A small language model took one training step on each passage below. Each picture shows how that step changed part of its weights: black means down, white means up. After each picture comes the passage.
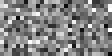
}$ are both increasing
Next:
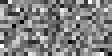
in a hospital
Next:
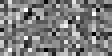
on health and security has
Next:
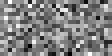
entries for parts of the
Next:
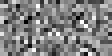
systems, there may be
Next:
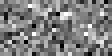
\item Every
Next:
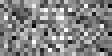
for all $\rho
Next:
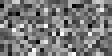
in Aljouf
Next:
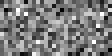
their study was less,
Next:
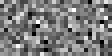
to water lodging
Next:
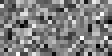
telescope is about
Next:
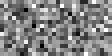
is, in $\hat
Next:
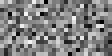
a superfluid). In
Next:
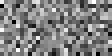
includes both systematic and random
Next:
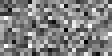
associated with $Y$,
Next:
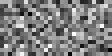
walk, correlated
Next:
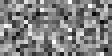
the polycritical point
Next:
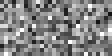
contrary and consider a
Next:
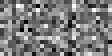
ionizing flux and the
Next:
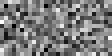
the total number of such
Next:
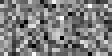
$ is the universal bundle
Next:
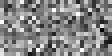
a few tens of
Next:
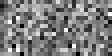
max pooling layer),
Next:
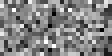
0$ we have
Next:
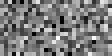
generalised from the perspective
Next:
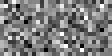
between them can be expected
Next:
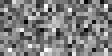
image contributes to
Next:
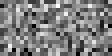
individual band pass sub bands
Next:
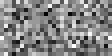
the corollary for the
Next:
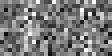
researcher Table 1
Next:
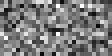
easily checked that
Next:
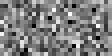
is a direct sum of
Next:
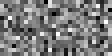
focused area this paper will
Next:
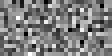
sources with which needed information
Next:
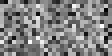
hartala in
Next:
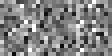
\qquad \qquad
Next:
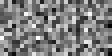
those based on the
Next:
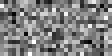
which code and retain
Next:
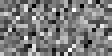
possible while assuring the
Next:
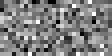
to an antipole or
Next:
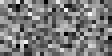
Temperature dependence of
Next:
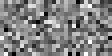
including the 21cm signal
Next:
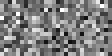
formulation given in ref.
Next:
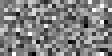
in which case we denote
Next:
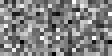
the assumption that the population
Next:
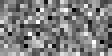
When parameters change in one
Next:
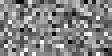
$P$. For suitable
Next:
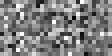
With the help of Lemma
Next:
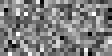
$. Naturally,
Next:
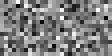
where the scale factor
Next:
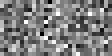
are some positive constants.
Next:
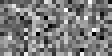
intermediation theory and
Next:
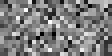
1 credit
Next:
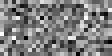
using 4th order
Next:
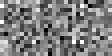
all cases, negative
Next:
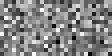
out the possibility that it
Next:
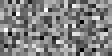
fields by T.
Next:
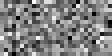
separated by the use
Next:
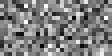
The most straightforward method of
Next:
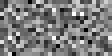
functional differential equation,
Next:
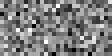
Our next claim is that
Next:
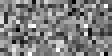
proof. After all:
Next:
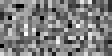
a numerically rather efficient method
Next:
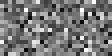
researcher has been
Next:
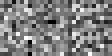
also the ideological
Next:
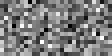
nature-based solutions.
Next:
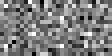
linear functional $L$
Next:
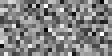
to our recent work
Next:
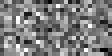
on women health status among
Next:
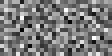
distribution of the scattering
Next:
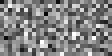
and society over the long
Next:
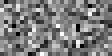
at the beginning of the
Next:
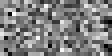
diffeomorphism on the disk
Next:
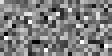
are based on approximating
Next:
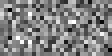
directe des applications
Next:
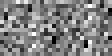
management Type 3:
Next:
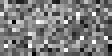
core of $G$.
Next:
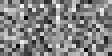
million tons of
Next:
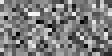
production are measured to be
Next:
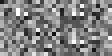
and, then,
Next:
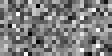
a stratified space
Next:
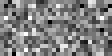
any $G \in
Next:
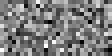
Virus and Other
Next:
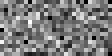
family (Budi
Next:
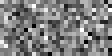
group $\Gamma$ on
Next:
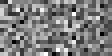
in a fixed number of
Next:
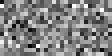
and is regulated by
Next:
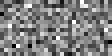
systematically recorded the
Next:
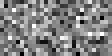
recursively estimate it as
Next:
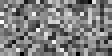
map. Its components
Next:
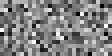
{\Large {\bf
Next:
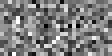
feedback from the case studies
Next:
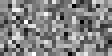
t\v a and
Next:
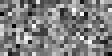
doing this, is
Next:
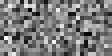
the accuracy of profile
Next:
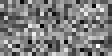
We also observe an interesting
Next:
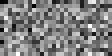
and create accessible and
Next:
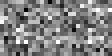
are bounded, continuous functions
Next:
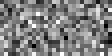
the other one is the
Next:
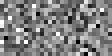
Actually, there
